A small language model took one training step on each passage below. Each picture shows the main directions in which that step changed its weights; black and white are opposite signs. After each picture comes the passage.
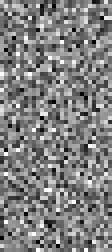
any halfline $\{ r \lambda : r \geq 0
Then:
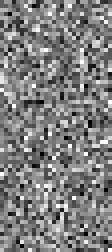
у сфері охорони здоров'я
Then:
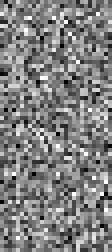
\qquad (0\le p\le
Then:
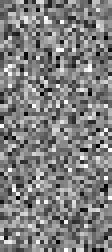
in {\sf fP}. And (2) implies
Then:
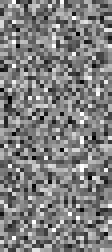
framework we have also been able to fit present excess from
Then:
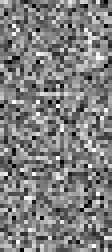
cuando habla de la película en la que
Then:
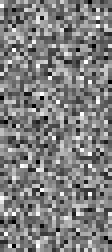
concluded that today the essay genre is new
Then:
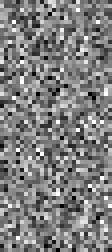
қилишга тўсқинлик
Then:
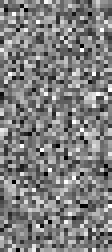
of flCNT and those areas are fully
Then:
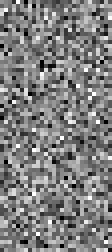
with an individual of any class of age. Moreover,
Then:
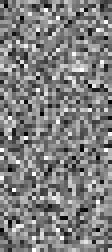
in the density profile, as this model lacks accuracy for
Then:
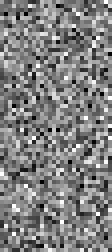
that she would not have died if she had not taken
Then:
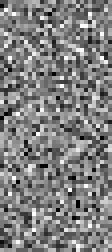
vector field $\xi$, i.e.~a null
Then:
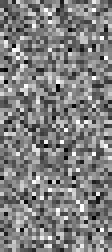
configurations along the lines sketched above for the model
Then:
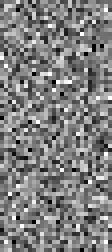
analitik dilakukan karena dalam
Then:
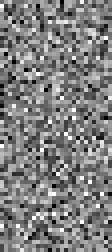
measure algebra $M(\Bbb R^2)$.
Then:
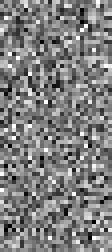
the NEC violating matter for increasing values of
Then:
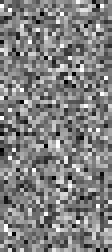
at the insight about the equation *y =
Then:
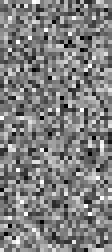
of $\mathbf{Q}$ and $\mathbf{c}$
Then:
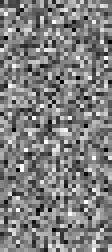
Al respecto Chamorro y Zarza
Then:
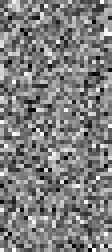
el tiempo de contratación es superior a
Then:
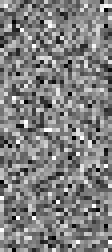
eles, e tomem a decisão de
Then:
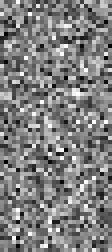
an initial ratio $h_0 / d_0 >
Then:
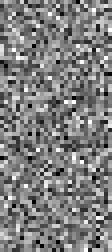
rapidly with Sc-composition for x
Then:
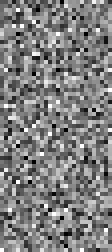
Journalism, CIJ) que tiene sede
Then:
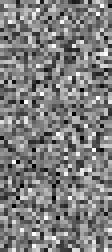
from \thmref{thm1.8}.
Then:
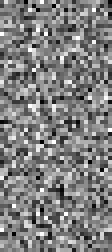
supérieur 2. Axe transverse
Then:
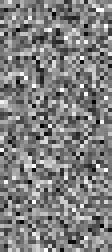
drásticas na rotina laboral.
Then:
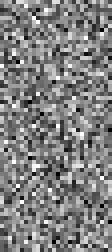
far-side expanding hemisphere. The
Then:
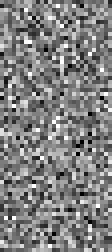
t \le 1$. \qed \begin{corollary}
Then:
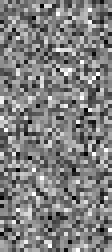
scheme by applying it to the problems mentioned in the
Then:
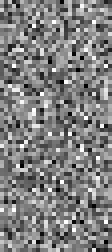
lower tails of $\rho(\lambda)$ (open and
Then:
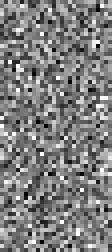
\cite{Markos17RMP}), such that
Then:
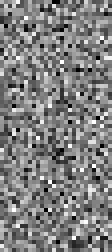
entregados de forma individual en donde se
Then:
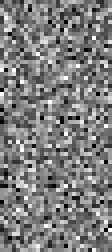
mixing has to be considered in order to gain a better
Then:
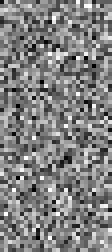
traffic, for example, traffic conditions considered
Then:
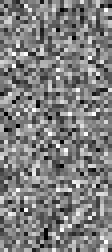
this implies that it is an output of the current layer.
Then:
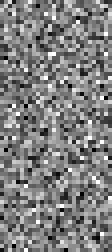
році цей ціннісний
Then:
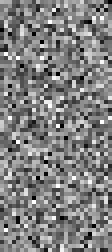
dengan berwirausaha, dimana
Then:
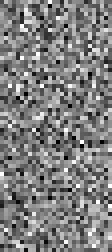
system compromises, unauthorised data
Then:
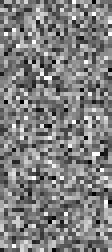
autorităților să efectueze
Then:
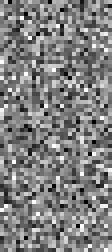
учала турлари ҳам ўсимликнинг
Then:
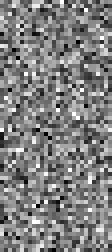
впливу. По-четверте,
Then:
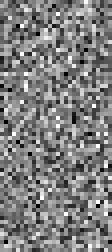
hand, by decreasing the LTE-LAA ED
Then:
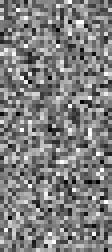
$\tau$ is a parameter with positive value.\par The
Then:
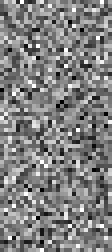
$\Psi(X; A, B)$ to be the
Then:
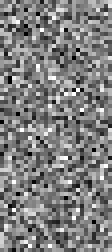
phase the anomalous Green functions have only fluctuating
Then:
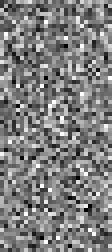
antreibt. Je größer diese
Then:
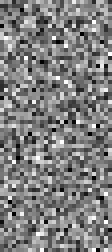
ilk bor – “Dori vositalari,
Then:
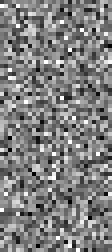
$\chi(\vartheta,\varphi)$. Note that $\vartheta$
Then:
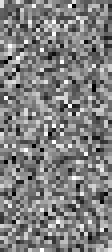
\phi(W^{\Delta^q})$ is a simplicial
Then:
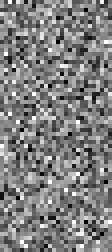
thus the wall temperature needs to be measured or
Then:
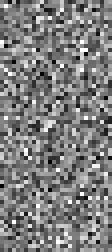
odd-$j$ terms by symmetry, so the
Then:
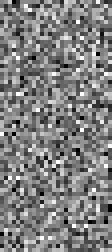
наличности в размере около
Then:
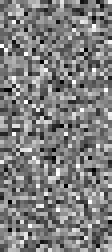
В.Н. Предельный контактный
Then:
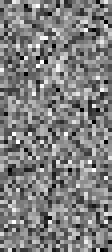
для роста до 175см
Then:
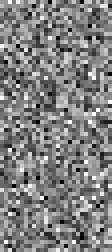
known about the relationship between the cohomologies with other
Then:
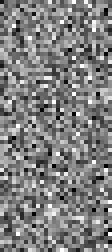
o ambiente extraclasse, a metodologia
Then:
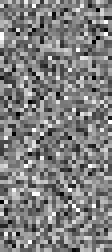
more tokens to more important variables. This is a
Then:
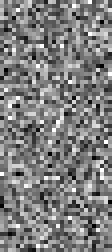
line)} \end{figure} For thicknesses above
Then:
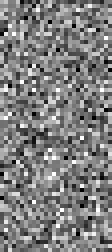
in a situation to apply Matveev's result Theorem
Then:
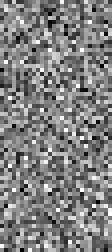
prediction takes always less than $0.5\;ms$.
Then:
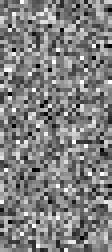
model have been compared with those in the FAMOUS
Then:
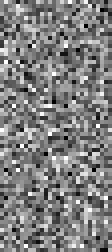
a estas situaciones de dolor,
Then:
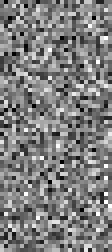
of this paper is restricted to the ontology of
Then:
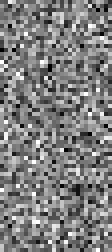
93%. A nivel mundial se ha
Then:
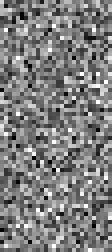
o'qituvchisi Sotivoldiyeva
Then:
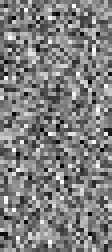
\begin{figure} \begin{center}
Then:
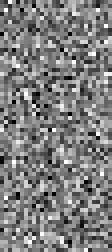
$a,b,c\in \mathbb
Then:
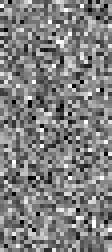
so'zlar o'z tabiiy
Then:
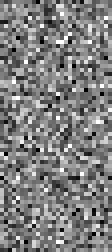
$z$ is adjacent to each vertex of
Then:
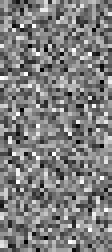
handle non-linear patterns. In our
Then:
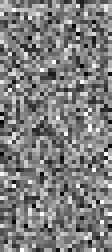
to express my strong dissatisfaction with ...
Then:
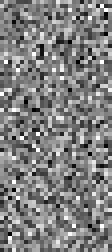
it compatible with hexagonal patterns. More
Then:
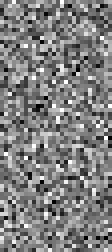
А.Л. Журавлёв.
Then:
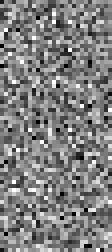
\vskip.3cm Burr type III distribution with
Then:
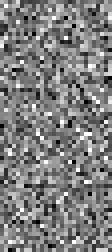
a form of a pedagogical work and other
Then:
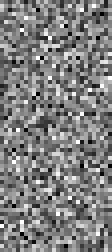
and 3 FSR sensorsto interpret words
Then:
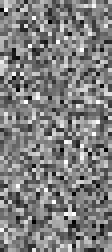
properties. The first column identifies the feature to which each
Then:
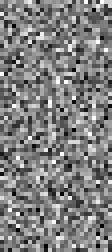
positive particle velocities (section 5.3).
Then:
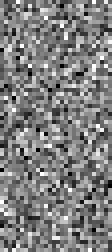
QIP formulation is applied to the case study to be
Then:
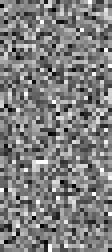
in view of the definition \eqref{PTDef}. Hence
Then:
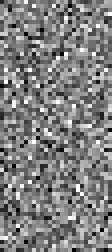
Forêts Bois, CC Fumel
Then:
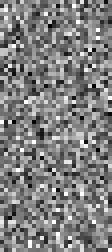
}|+\Vert \omega -\omega ^{\prime
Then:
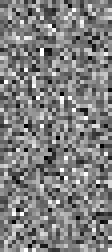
introduced a $q$-series $h(q)$
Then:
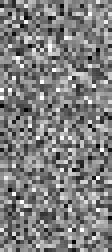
${}_N \mathcal{X}_N$ match
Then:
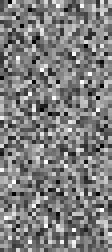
limited past surveys of physicists that
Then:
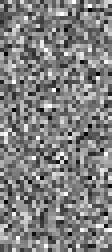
untuk variabel ukuran komite
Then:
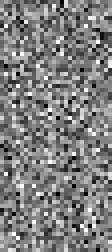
contributions of the integration interval do not affect the resulting
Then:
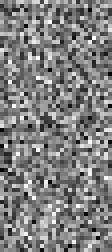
and $\delta=6$, and using $A$ as
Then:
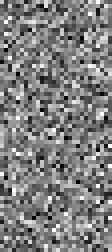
qolib, "bug'xona
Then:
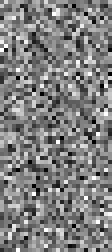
\end{figure} \subsection{Noise
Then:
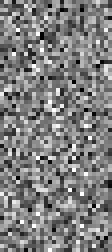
this is impossible, since $I \not\subseteq
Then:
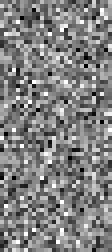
contribution from the longitudinally polarized photon vanishes.
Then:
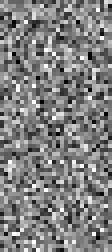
revelan una interacción compleja entre factores
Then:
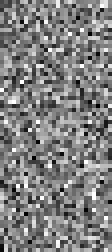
interpreter that uses the representation to interpret sentences in
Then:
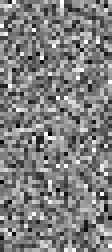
phenomenon promotes pairing between interlayer charge (and
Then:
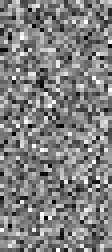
смещение границ зон
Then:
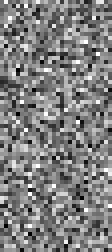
of the emission could not be measured. The
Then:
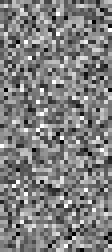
ilmu agama, tetapi juga
